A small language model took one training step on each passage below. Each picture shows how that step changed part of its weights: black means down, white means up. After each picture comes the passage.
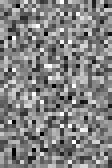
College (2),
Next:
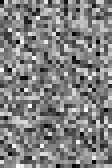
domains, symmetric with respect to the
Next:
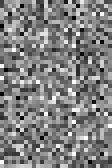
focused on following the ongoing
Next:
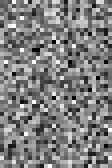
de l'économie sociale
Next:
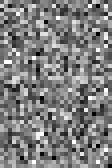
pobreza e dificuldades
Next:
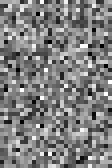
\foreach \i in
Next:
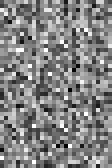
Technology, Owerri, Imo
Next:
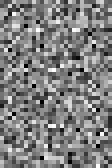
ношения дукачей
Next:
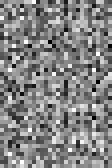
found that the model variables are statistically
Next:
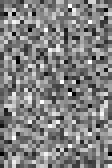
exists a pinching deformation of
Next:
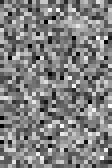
container for perception or a
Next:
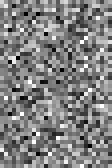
2. If the end device
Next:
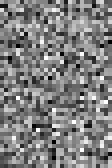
the institution. Moreover, Chung et
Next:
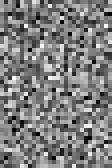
tradere or Dominican
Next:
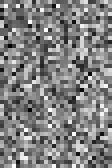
possible otherwise. A recent survey of
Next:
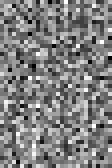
Let for $x\in X$,
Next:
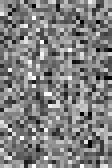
probabilites relatif aux
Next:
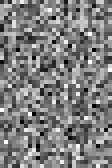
ҳам маълум бир
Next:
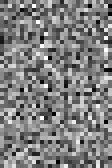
opposite signs. Pile
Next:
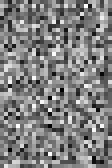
Sprague Dawley Rats
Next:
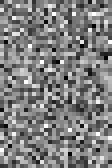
hukumann yang ditetapkan
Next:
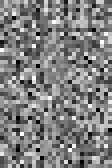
distribution of each one of the five
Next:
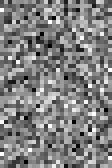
finitely many solutions, where Hall's
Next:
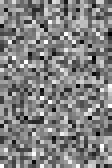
of untorsional vibration
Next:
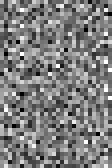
is said to be in the point spectrum
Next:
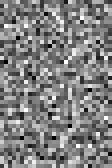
W_j), \forall i
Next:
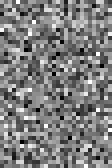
B$ and $TA\p
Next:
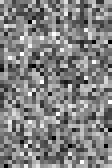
In: **Fundamentos de
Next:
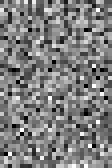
work was supported by grants from
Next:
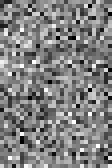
reeds verscheidene
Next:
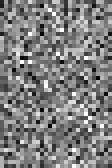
Z$ such that for each curve
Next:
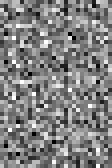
the links to the
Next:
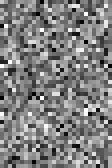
imaging: a new approach to
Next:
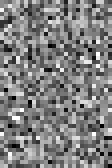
model, the center point of the
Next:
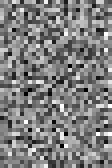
odd if $n>0$. In
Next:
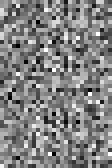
AND METHODS
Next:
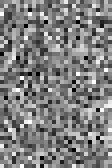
retrospective overview study in
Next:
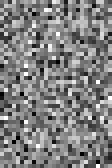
radical polymerization by using different
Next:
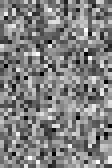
Disclosure of conflict of interest No
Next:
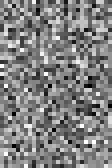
attached to the village and
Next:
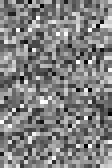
CBVE-process is
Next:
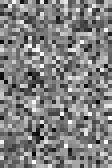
\chi_5\}$ denote the character
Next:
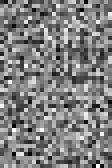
sudden major improvement. The
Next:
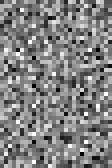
rivojlantirishning samarali yo‘llarini
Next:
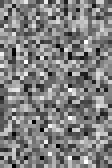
перше місце
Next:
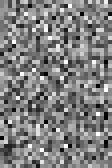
event $\mathcal{E}_t$,
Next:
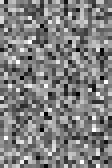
of this configuration is that it allows independent
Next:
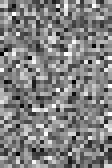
uma atemporalidade
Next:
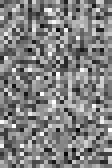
conservation initiatives. Data were collected
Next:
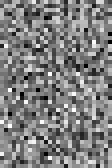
lines, respectively. The latter holds with
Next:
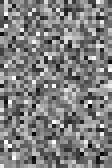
Поділлі часто
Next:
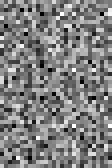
na literatura, a ação
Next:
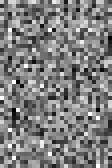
and incidence matrices, employing
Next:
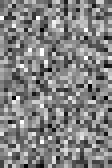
et développement des
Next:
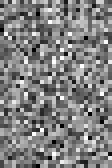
local and parliamentary
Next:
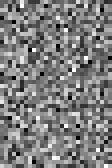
CVD) process with details
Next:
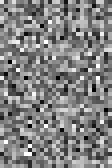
of the loads acting on them
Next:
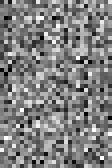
METHODOLOGY This study
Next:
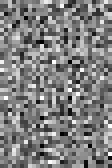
treatments. (Key words:
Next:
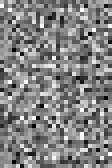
J, Rapp W.
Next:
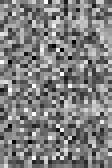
year (i.e.
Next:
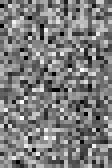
complicaciones propias de
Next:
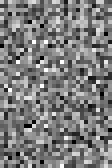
and coherent pattern related to
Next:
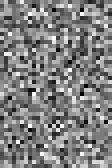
a. C., ancho de
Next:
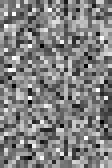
THE SIMULATIONS
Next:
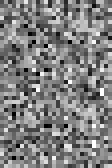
essence of life without appearing
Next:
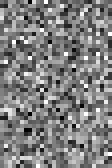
denotes the canonical projection. The Lie algebra
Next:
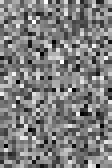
elementary linear groups. Recall that all
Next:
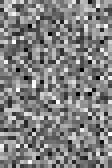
comprehend the research process harms
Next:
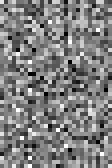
of a measure $\nu_l$
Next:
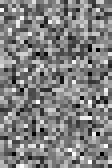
for any $\delta >0$,
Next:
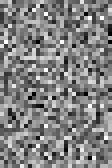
English Languages.
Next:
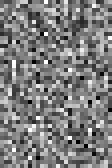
na escala 1:1.
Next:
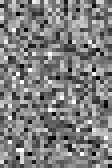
in academic essay writing even
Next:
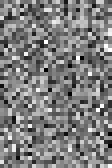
test request given by the researcher
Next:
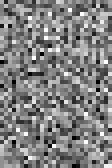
metrics. First of all, it
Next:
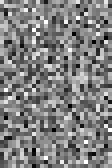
activos se lleva a
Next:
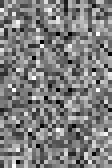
досліджень склали:
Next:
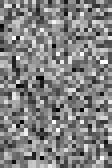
niet alleen gebaseerd
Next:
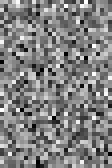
this section, let $\la$ be
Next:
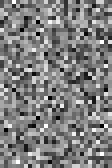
соціальних аспектів
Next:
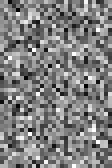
all the information which $\Lambda$
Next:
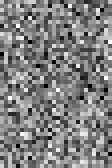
so that the integrand is invariant under
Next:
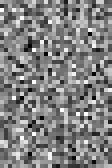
for any particle in the beam.
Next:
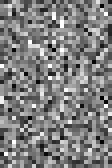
continuous dual $q$-Hahn
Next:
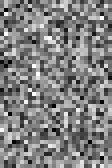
crustal material via basaltic
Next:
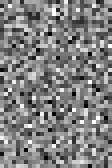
a esto, se analizaron
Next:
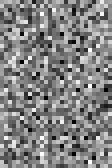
formed, then decomposes into
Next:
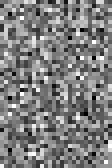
found, it sends SMS to
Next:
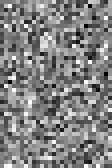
(6). Yoshlar
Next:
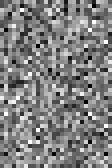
been submitted to the
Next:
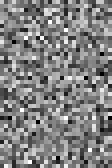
of $U$ and $R$
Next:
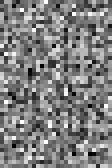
2017 diantaranya :
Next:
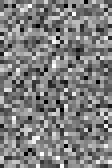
a universal positive constant $c'$ such
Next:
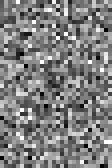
I$ we know $H_I
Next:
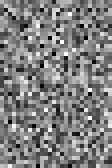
Absorption Spectral
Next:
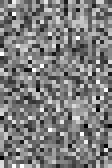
projections onto it, in the
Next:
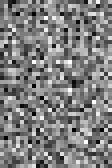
предполагает, что
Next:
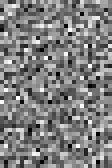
dimension $(M,N) =
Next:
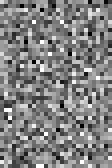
Eigenmode & 1 & 2
